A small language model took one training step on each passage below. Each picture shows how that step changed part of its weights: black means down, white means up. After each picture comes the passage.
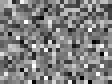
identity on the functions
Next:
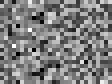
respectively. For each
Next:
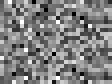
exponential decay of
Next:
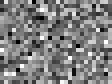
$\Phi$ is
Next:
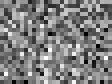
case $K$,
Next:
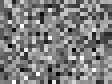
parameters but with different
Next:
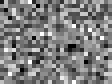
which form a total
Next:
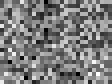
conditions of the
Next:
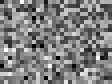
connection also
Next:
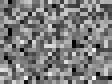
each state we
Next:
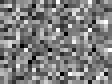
input mix and that
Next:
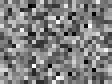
observation, we
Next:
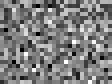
function decrease
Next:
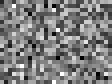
subject to some
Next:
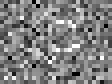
(for a recent
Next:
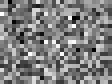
is underway in
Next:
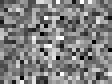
to differentiate
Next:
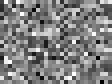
bolometric flux
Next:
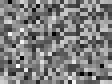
makes the simulation
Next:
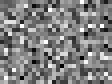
high fidelity
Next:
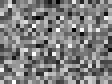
need to be more
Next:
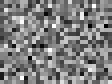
increasingly important.
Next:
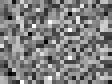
asymptotically flat.
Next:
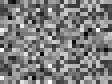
small fractional momentum
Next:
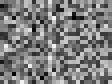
the thermal effective
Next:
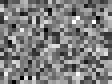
terms and obtain:
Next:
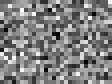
store whole
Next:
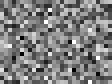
free parameter in the
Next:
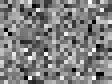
measure has finite mass
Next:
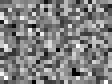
The above list
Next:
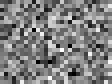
, the function
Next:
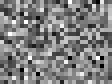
illustrate the
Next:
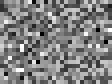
the behaviour of
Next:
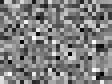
or on the
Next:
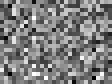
with raw
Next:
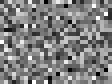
will be explained
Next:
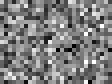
valid for a given
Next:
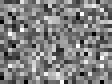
obvious as they
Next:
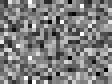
can be interpreted
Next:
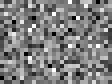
as follows:} $$
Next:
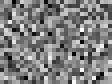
coefficients associated with each
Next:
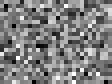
not a trivial matter
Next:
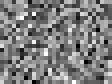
found that the
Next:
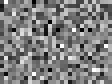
in order to get
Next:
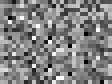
Finally, we
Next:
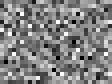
to an approximate number
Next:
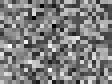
used in the
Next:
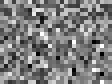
over $\mathbb
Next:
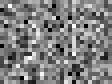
--- until
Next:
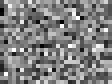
\rho)$, any
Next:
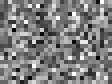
summarized in
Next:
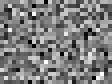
line with an
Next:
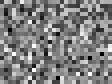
space should first be
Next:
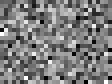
dark force can
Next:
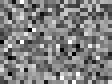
difference here compared to
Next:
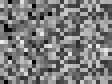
section we present a
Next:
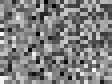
calculations are
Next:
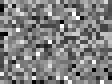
\draw [line
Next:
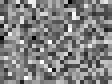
\phi \in
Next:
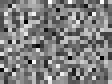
occurred when the
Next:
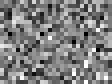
goal of our
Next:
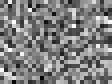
three MD simulations
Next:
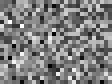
three steps
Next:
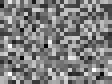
of the negative
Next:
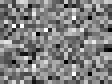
zone where the
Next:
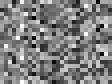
813 contain at
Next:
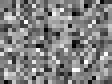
occur if the same
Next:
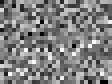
between training and
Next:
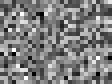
MG polarization
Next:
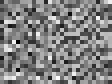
an arbitrary edge,
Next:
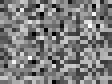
conclusion neither
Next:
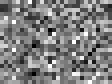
the radial velocity
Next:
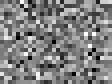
gradient flows
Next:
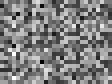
feedback to
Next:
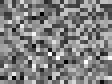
particles in
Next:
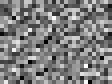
the system.
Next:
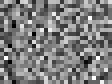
halfplane bounded
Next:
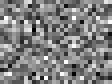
the diagram only through
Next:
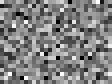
to stay within
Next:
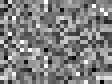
ICL with
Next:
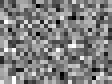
from the most recent
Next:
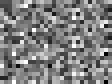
the theoretical framework
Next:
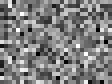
von i
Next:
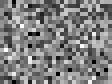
effects should be
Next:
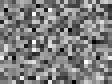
that in the finite
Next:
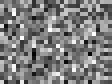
tensor products of
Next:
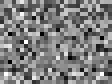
structure of the
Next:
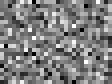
which you see
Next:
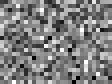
there is a point
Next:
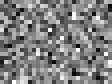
The square-ice
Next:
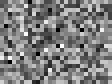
related to the gauge
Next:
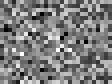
region and no significant
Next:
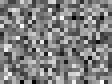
zero at the same
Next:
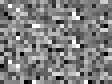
u \in
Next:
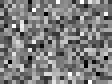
condition is too
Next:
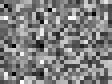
additional lever:
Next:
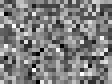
present the link between
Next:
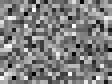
by tides are
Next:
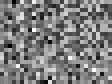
description in natural
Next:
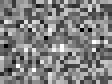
from a combination
